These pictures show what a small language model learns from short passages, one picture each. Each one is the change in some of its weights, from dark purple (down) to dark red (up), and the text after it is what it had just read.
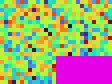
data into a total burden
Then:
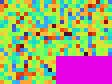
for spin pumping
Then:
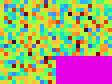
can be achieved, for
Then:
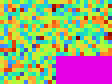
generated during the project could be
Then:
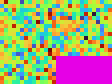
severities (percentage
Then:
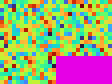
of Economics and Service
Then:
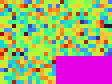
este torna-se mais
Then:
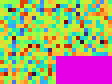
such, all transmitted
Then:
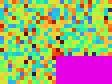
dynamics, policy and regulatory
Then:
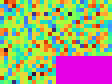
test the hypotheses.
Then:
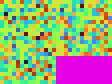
nutricline between the
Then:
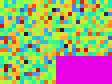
and National Development Program
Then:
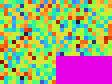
the expensive nature of clinical
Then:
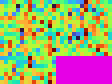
``front'' set and
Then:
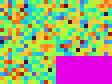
buluntular arasında bir
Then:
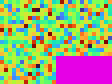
mounted on the
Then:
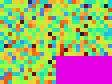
Zakaria, H.,
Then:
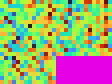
contours and error bars
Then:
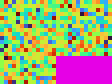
The newspaper
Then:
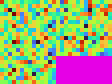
principais temas abordados
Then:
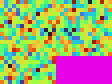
не единичность
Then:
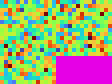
LNGS master
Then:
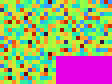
project²⁰). China has
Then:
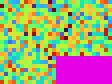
stress level Figure 14 -
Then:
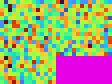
obezity a jej
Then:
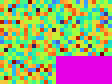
supports our model.
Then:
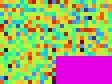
energy solution with the possibility
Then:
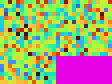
translators of foreign
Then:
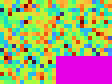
A Resolução CNS
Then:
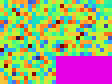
Keywords: mudflow,
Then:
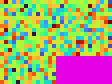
after the initial increase which,
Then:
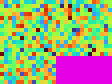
a challenging scenarios, since
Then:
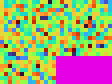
hujjatlar uning
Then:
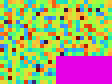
с помощью
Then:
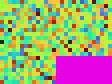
phenomenon has since been
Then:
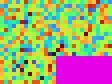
of the even-parity
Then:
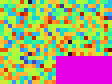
do we know, what should
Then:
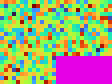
frees its memory in a
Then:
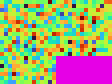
2023). However, other research
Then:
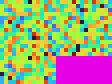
F.K. and
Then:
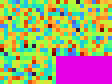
films are promising for
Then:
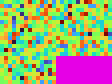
the critical fields obtained by the
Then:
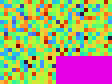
the solid material and the
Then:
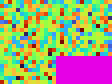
this analysis, we use the
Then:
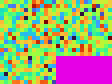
of Fig. 6 is
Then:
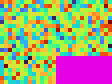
this degree during illumination
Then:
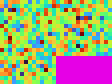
жодного свого
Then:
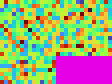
calculated systems containing up to 20
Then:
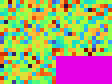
comparison of surgically
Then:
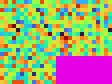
Even worse,
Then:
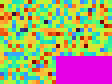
arises at some other
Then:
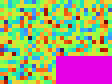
ENSP, University
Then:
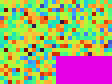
// Automation in
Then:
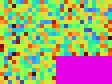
education, many students often work
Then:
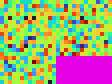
5. Bayes Test
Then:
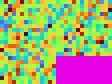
on digital disconnection
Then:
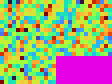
from the 2nd lot
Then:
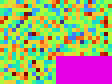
salientes desde 2001 no
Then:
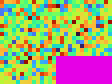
horizontal computational domain while the
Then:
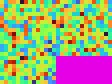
task information. An effective
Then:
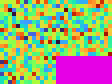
nomsiz barmoq
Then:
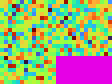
nodes offers intrinsic
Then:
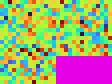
There are different estimates of the
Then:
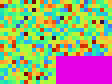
production. According to a recent
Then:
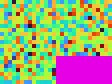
Tapio Rajala
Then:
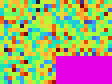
стійкість системи
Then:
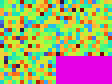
some Universe insights,
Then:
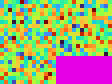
также в 1,5
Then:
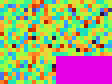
of information theory and foundations
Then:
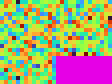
$\sigma$ on the energy
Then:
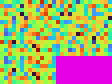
the image for the detected
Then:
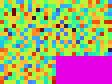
evaluation of an adequate
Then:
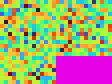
sobre o genitivo em
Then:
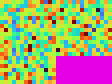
with all three dark fermions
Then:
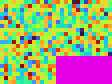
de officiële
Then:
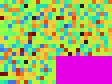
& \dots & \dots
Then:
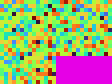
nuclear rainbow over
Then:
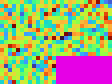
that are mixed finely
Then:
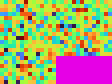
boshqaruv tizimlarining
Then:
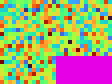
of nonlinear optical responses.
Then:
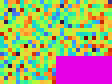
type="checkbox"/> With
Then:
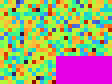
its nearest neighbors
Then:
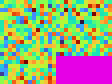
Insul.*, Vol.
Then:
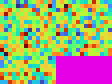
one by introducing a
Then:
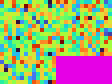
also pointed out that the
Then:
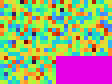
critical behavior changes. To address
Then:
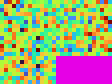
with the user’s
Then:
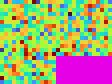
for creating an industrial
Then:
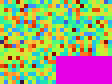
aniqlash va ular bilan
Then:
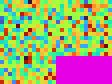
J. Nonlinear
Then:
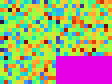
\end{eqnarray} As
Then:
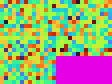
услублари талаб
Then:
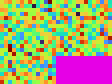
the evolution operator can become a
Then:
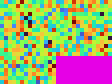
and P-selectin
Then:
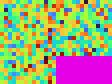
can be regarded as
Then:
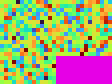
between any two (or
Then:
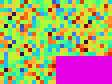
The monochromatic
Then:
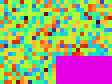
Pattern is a special
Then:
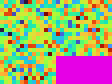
mono track assumed to
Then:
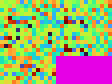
"The Mist",
